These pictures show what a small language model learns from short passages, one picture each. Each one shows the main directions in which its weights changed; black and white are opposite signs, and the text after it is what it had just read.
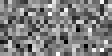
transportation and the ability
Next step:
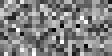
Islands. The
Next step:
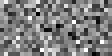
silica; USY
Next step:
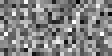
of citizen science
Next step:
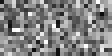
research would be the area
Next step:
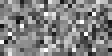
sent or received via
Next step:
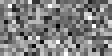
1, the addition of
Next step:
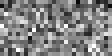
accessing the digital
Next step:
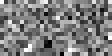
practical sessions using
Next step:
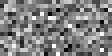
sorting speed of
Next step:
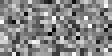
evidências de suas
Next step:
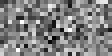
stacked into
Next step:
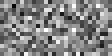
жалб этиш
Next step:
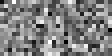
clearance from the
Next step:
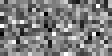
mito della
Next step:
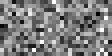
y la transferencia de
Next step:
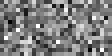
analysis for the higher education
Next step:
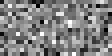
a ausência de
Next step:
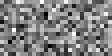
type averages"
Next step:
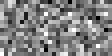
initial database map.
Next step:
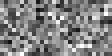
Sie betont,
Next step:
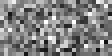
Mineralogy and
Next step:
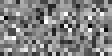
Ao responder à
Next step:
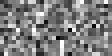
months. Adults
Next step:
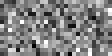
few. Even in
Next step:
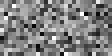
taqdim etadi.
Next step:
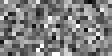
versus control, as
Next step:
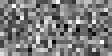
to establish a professional,
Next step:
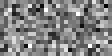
bilan yordam berish zarur
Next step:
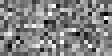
Bachelor degree
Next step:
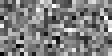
Ecology of Human
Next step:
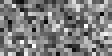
would be to record the
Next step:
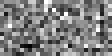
Percepción de los
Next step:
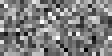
a teleconference
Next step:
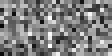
of binding
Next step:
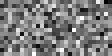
programma. Ter
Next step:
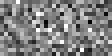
was deposited via
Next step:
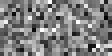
be used as the
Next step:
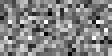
income (Y) are
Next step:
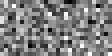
sociedad y los
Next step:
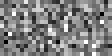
of the major constraints
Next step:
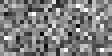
which Plastic waste
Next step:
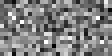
world**, is still a
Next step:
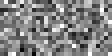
eV. The
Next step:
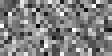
developed countries. Brain
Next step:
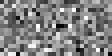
to Fig.8,
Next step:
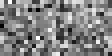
liens entre la
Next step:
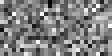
izohlash va shu
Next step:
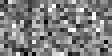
di fede e di
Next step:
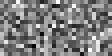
to pest monitoring
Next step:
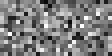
misollar shuni
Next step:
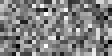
beradi [5,
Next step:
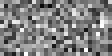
de sustentação
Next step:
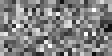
metallicity is
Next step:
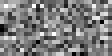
blog gratuito
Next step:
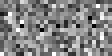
treatment to prevent
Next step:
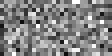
the use of laboratory
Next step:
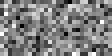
vs reference value
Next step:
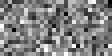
Third, the domain
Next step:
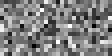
ground state, the two
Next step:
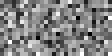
factor, lack of awareness
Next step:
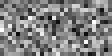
shaharlar mavjud
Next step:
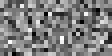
and p and x are
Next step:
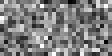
tratamento de casos
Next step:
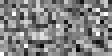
of previous projects in the
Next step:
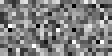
series of maps in
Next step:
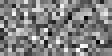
of safety signs
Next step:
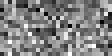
Asasi Manusia
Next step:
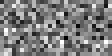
to its Suckers
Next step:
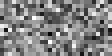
tendió la
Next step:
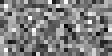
samples during shearing was
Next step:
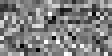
De Boer, die
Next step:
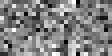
misplaced or
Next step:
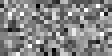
Q - ratsional
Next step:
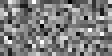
Additional information Data
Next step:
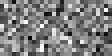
trade free".¹⁸
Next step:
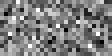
engineering in medicine
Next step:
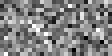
die der Internationalen
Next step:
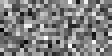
и реализации
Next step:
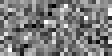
Beleg für
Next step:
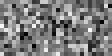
yet tested on the
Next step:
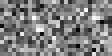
CS of the hand
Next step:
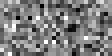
modificado una y
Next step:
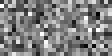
social and economic developments
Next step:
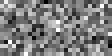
implies a length in
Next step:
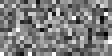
and smartphone, to
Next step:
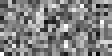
Va bu kabi
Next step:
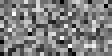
of 100% solution
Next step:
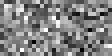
some two thousand
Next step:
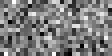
considering patient-specific
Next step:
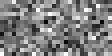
stesso vale per
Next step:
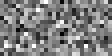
estimates falls on
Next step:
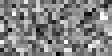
of using the technology of
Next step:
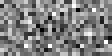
and old members take
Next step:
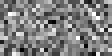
primary health care.
